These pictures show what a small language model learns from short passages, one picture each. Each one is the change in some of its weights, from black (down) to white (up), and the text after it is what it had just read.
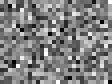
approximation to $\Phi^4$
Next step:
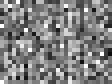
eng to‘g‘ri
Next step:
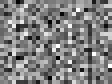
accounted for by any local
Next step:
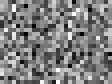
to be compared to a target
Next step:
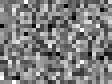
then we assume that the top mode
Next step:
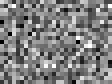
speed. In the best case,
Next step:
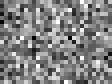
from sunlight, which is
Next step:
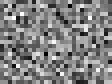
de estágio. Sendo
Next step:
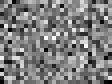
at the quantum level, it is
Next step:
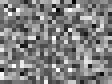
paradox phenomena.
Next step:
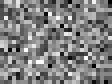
bo'lib, olamning
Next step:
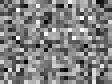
видов, таких как
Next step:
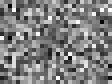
the Ewald split version,
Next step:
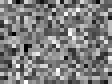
आदि की
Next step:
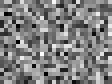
RF policy are presented in
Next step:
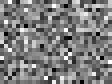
function diverges near the boundary of
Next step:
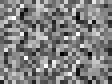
internal fermionic lines we
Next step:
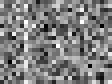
TÓPICOS condições
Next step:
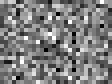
following non-linear equation,
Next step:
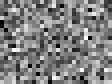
Lmi methods for extended filters
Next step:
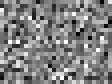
asoslanadi: - didaktik
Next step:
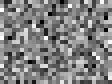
is proposed for joint sparsity
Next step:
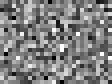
same assumptions enable us
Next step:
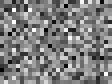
den Zügen der ZB
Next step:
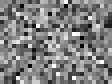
be at its temperature--dependent global
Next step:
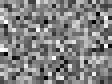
omildir. Bu jarayon
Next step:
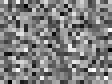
to $PC_{id}$ are
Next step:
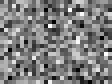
a Magellanic cloud
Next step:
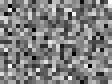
H envelope mass loss is
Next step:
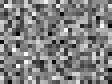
of each panel). After the
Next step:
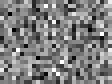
exclude it in our
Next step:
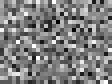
теме исследования.
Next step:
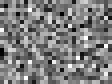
obtain the three constraint equations in
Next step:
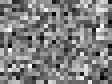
sikllarini va biologik
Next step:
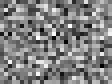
jego rodziny,
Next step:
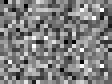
kelishining ilmiy asosda
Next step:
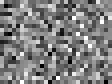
Green's function with the RG
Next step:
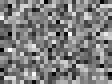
strong backing from religious
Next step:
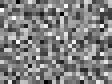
больных сначала
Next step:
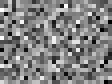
bounds of the average causal
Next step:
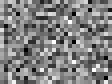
Different method families
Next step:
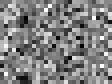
da Filosofia
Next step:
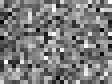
separation, weak driving field:
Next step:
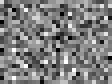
the dynamical emergence of classical properties
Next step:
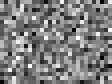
considerably different. Related to
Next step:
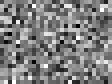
over time, with a transition to
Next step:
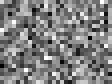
is NOT Gate with zero
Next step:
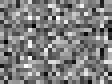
vacuum fluctuation brings about not
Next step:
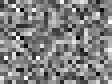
pocas veces
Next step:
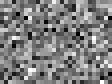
difference between each node pair. }
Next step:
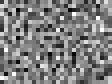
more robust test of this correlation --
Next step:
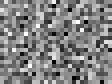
Bell. – Basic
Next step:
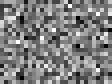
jurídica es aplicable
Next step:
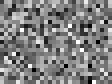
affect the packing of
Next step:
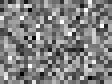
biológica ou adotiva
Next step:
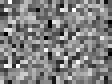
Shuttling protocols for
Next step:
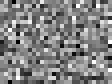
health record. If
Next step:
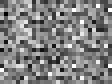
вкладывает не
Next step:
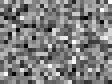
by the current pandemic and was
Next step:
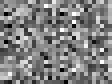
of conductance, respectively,
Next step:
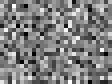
to be transmitted to the
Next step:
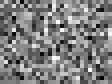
of $\Gamma_k$,
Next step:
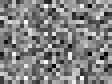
the results. The new exactly
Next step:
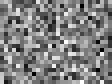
real hayotdagi amaliy
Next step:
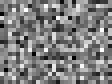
can reasonably think that such
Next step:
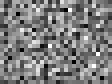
interaction action categories \( a
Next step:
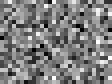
the storage burden,
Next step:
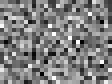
of the nanobeam
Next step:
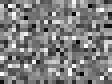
emission assumes that it is
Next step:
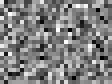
apparatida buzilishlari
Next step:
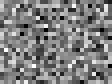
low and high redshift subsamples
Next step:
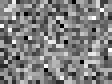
shu sababli unda
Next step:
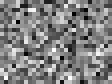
becomes progressively weaker
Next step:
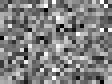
desejo de consumir
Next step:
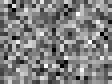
qilindi. Ushbu
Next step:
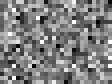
Gran parte del desarrollo
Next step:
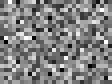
thèmes forts :
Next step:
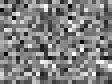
tavsiya etadi, bu
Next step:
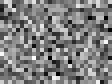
RvC leidt
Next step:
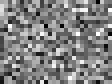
lidar adequadamente
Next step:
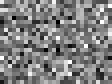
and gradient direction. These methods
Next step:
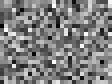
Now consider two different flux
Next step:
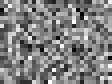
como critérios de
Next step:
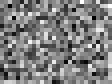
Hamiltonian $`H$' in
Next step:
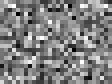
qo'l keladigan
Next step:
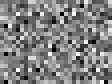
роль у реалізації
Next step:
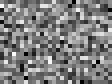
and the structures liberated,
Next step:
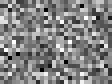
kompyuter texnologiyalari
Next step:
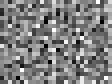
особям групп,
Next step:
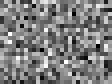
velocity model iteratively. The
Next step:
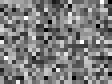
Refleksiv esse
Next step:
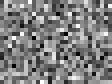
\end{eqnarray} with
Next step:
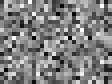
\end{equation} which is
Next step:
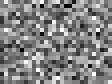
T. C. Design and
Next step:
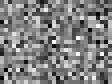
часто преступники
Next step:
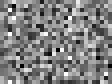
разрешении дел по
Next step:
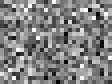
va iqtisodiy sohalari: fan
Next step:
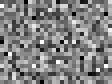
всі соціальні та
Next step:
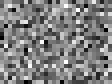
realizar o levantamento
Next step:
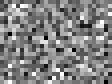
kan in het algemeen
